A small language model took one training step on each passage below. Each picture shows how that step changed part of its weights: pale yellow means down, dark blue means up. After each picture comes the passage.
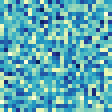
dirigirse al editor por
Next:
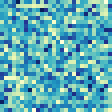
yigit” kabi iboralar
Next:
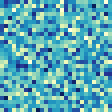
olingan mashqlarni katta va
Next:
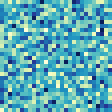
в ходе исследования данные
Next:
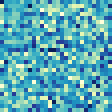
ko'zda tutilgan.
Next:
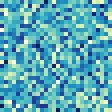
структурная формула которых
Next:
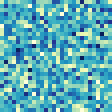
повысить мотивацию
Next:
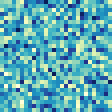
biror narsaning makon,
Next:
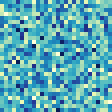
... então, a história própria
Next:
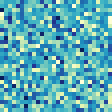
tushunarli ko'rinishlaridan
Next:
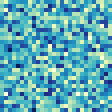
pada saat air minum diantar
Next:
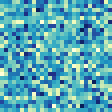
yondashuvlar, tahlil va sintez
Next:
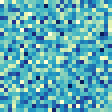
of Philosophy in Psychological
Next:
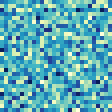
M'cissi et des populations
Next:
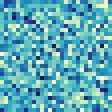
cada una existan baterías
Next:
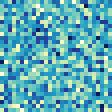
de las campanas, todos están
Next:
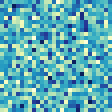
муҳим аҳамиятга
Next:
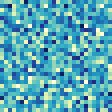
молодшого дошкільного
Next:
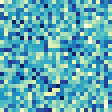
dirigente de dos movimientos
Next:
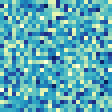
evidence presented in the specific
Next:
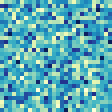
post joyladim".
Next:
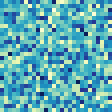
адамды жерлеу,
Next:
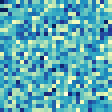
sem relacionar as contribuições dos próprios
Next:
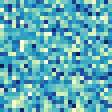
the formation and expression of will
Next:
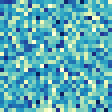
do percentual de 28% que
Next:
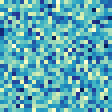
tuyg`usiga boy shaxsni
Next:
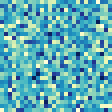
uma época em que os
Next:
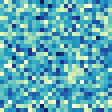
visão universalista ou uma visão
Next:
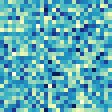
informational, and collaborative
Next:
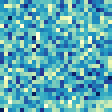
is om in deze behoefte
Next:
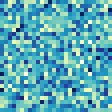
como un modelo para permitir el
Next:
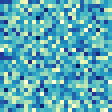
4 excluídos de acordo
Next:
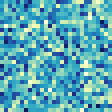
planta, lo que se traduce
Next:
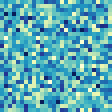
el Derecho, estableciendo
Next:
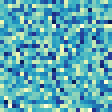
sxematik tarzda
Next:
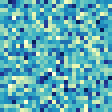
maskani kabi joylarda
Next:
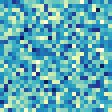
del cáncer de cuello
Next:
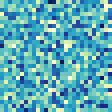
analyzed in the article.
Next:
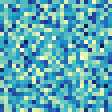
Engenharias, Universidade Federal de
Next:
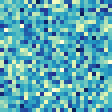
bilan bog'liq. Jamiyatdagi
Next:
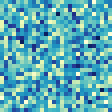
bois fikrimizcha, lavozim
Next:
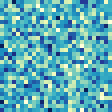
violência, como elas estão
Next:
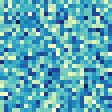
capaces de encontrar, evaluar
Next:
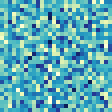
de uma atuação engessada no sistema
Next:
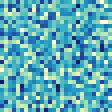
parte, una solución al problema de la
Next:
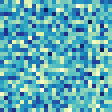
degan xulosaga kelish mumkin,
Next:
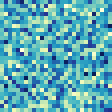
belgilanadi. Amaldagi
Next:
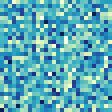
os conceitos do *hi* com a
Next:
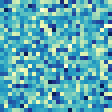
representação gráfica Adobe
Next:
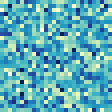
sharoitida esa 2–5 km
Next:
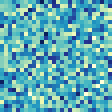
was carried out using 39
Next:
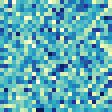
etalon modelini belgilagan.
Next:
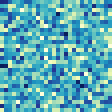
tratar de despesas públicas,
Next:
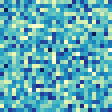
department aimed at
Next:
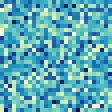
Х., Мирзаев Т. ва
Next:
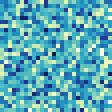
no mercado de trabalho. Resultados
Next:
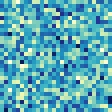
– Yer usti majmualari
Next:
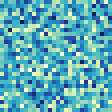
unga moslasha olish darajasi,
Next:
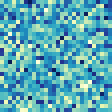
deux communes avec des
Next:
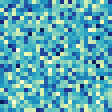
Maligno Extremidades de
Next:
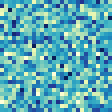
con la dignidad humana, los valores
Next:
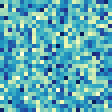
e pela concentração da rede
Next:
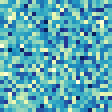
que fosse funcional e, ao mesmo
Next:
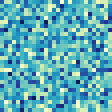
Кино Узбекистана. – Т.:
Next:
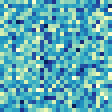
voltado à segurança do trabalho em
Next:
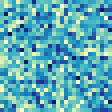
- MUCINA, L.,
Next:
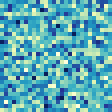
yoshlar orasida estetik tarbiya
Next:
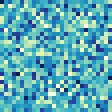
Profesor de Castellano y
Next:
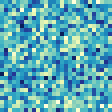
avanço na aprendizagem destes
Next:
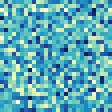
субъектов. Для
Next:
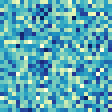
мос фильм танлаб
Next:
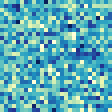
significativo de la geomorfología
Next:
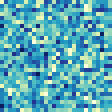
stress della guida; la
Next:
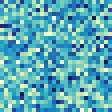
la presencia de anomalías
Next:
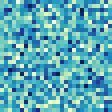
de agua como toneles,
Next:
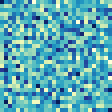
için Allah'ın
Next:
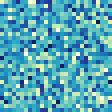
logistics (on the example
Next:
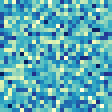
lebih tua, tingkat
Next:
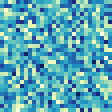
elchisi, savdo va
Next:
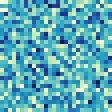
dan juga mengajarkan
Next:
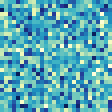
Schweiz – Carte nationale de
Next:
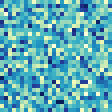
Pierre Bourdieu y
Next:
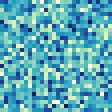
as seguintes sanções: I -
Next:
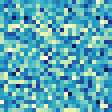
de batería que se utiliza
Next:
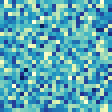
бедствия, различные
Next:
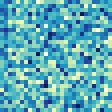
nauk.-prakt. posib.
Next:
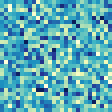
of acute stroke.
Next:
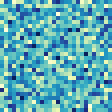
tahlil qilingan. Asarning
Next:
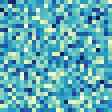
в экосистемах, так и
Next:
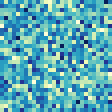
году Бухарским
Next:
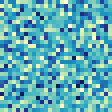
ifodasi ham ixcham,
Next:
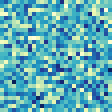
dapat dibilang sangat
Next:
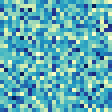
E., MARSZOLIK
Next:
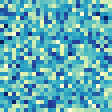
No se pudo conocer la identidad
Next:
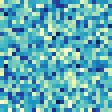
British Architecture",
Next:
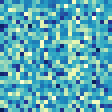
Toshkent: «Oʻzbekiston»
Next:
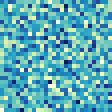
громадяни, які мають
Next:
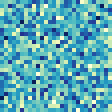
бандурного мистецтва
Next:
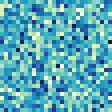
تصرفاتهم تجسد
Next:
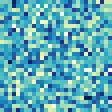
Eliasberg unutilgan
